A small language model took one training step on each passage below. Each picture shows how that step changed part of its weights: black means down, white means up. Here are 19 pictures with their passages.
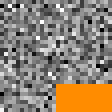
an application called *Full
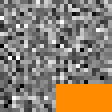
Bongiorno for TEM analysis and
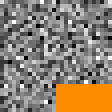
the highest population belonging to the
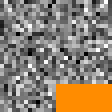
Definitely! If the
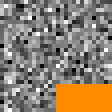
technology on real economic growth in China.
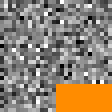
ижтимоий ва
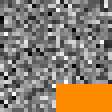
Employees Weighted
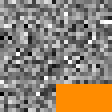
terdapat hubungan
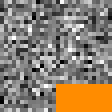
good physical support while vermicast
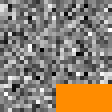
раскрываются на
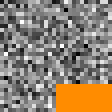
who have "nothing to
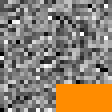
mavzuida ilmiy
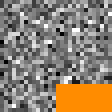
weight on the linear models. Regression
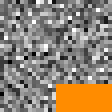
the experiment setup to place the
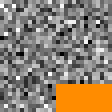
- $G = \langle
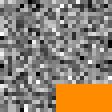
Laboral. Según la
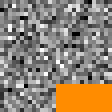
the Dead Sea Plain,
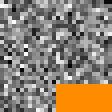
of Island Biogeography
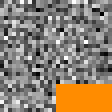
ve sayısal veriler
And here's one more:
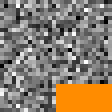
методологічні аспекти
